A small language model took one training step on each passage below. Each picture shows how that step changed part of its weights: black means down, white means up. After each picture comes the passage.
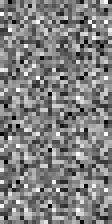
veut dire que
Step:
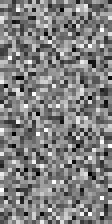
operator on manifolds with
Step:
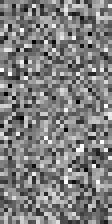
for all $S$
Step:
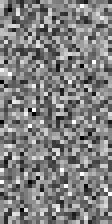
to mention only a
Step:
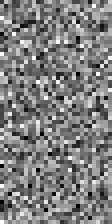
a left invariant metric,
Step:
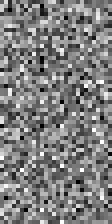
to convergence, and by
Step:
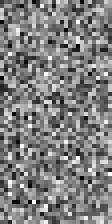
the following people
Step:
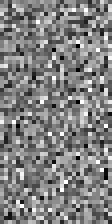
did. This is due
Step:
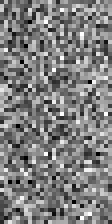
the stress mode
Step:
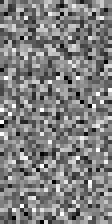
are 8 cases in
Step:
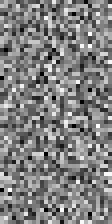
for flow of an
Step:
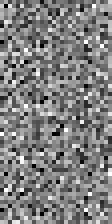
now adapt an
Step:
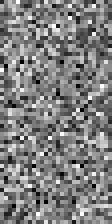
\leq v \leq
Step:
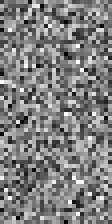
$i$, the probability
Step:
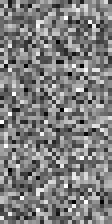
heat equation in the
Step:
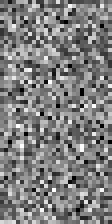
vertex $v \in
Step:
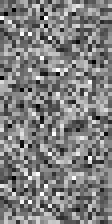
cone of $X$}.
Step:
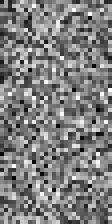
whose Fourier series diverges
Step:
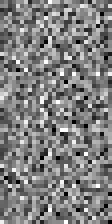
third and fourth columns of
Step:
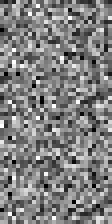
} Then, we present
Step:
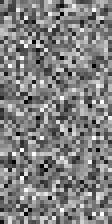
are pairwise asymptotically independent,
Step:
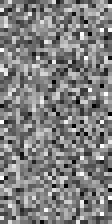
in Appendix IV on
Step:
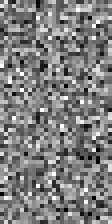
reserved to index
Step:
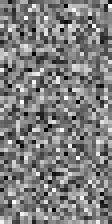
differences $X\setminus
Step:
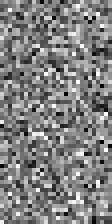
Le cas de base est
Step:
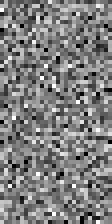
it down in the form
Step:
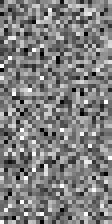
is outlined in Algorithm
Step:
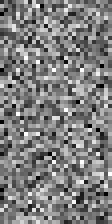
$ satisfies the same relation
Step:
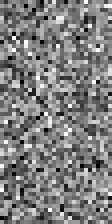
dominated splitting} if
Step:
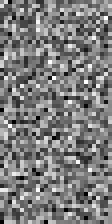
evaluate the robustness
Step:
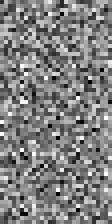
are shown in Figure
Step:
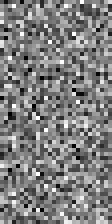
equation $0=A
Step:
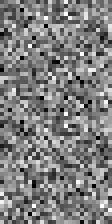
real reductive Remark
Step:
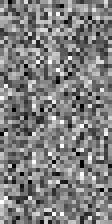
defined as the sum of
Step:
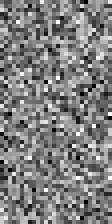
\section{The diagonal
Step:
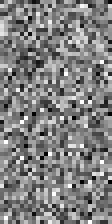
on extending the range
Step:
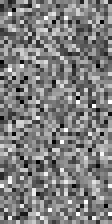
latter condition implies that
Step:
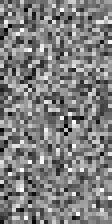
the highest-weight
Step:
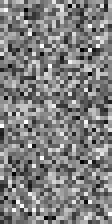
is the following. It
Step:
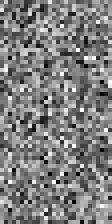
the Quillen
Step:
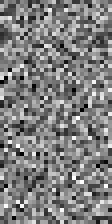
by the real structure
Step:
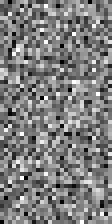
divergence-free condition
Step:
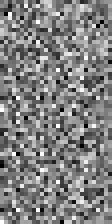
bounds related to the corresponding
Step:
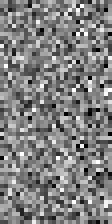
lemma. \qed
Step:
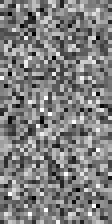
from scattered
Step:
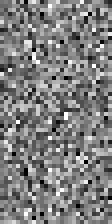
case (i) where
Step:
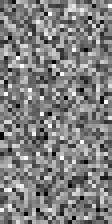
distributions of $\Delta
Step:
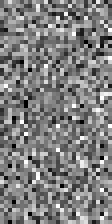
\rightarrow \C$
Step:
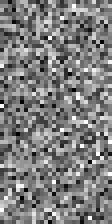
equal to their degree as
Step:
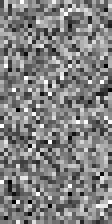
function. Here, T
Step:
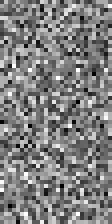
of curves, we use
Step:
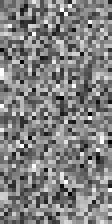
\fill [red]
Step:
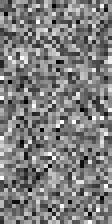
choice of the scale function
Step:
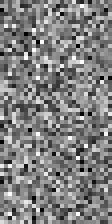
can give the general terms
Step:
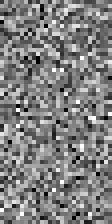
of $f$ with
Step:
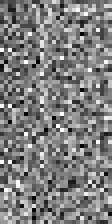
has symmetry $\varGamma
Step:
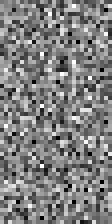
of ordinals below
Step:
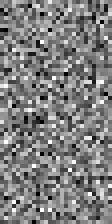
turn, for the
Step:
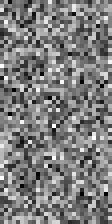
the characters of the irreducible
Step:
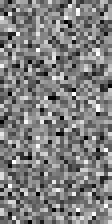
sense sharp: there exists
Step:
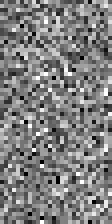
So Brody curves
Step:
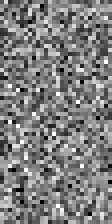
the circle $K$
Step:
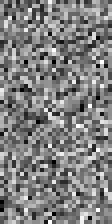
that the largest possible choice
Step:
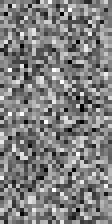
used in the proof of
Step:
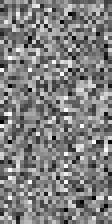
$\forall f \in
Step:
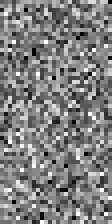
where $\e =\e
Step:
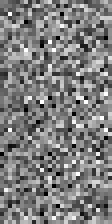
proof of the same is
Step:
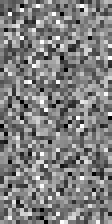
proof is divided into
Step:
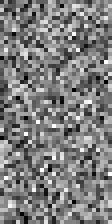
the matrix elements of
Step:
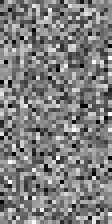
is a special case of
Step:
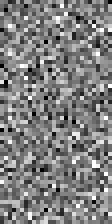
$$ \nabla_V
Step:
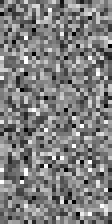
is the homogenized
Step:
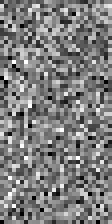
an integer $N$
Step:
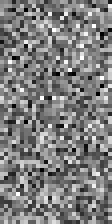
3-point invariants by
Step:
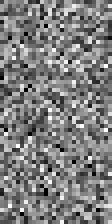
of the weak solutions of
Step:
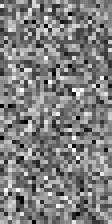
$p \in
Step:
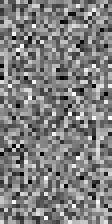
$\HS$ for all
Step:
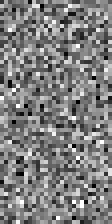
$M$ such that
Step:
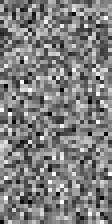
the subring of
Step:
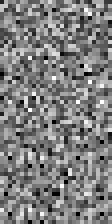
and they can be
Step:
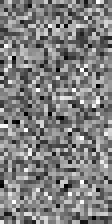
\subseteq E$;
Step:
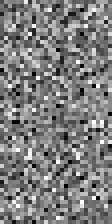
$\F$ is locally
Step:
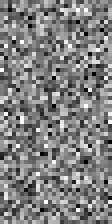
methods. Indeed, a
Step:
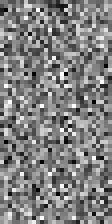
vs. topological group
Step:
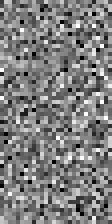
2$. Here let us
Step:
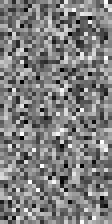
trapezoidal rule
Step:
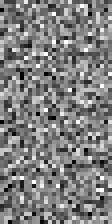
extension for Fisher type
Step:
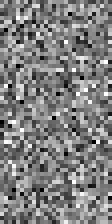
$\bar q \neq
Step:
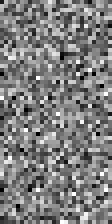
and the former is greater
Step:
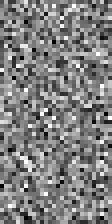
series of Lie algebras are
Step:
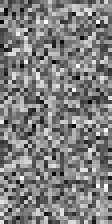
the denominators of
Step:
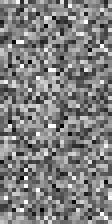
allows other, essentially different
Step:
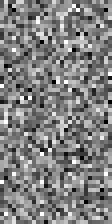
space. See Theorem
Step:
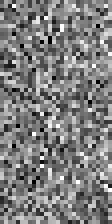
state space of the full
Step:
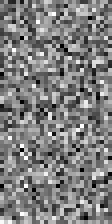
operations are then needed for
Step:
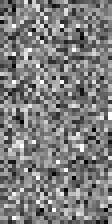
group $G$
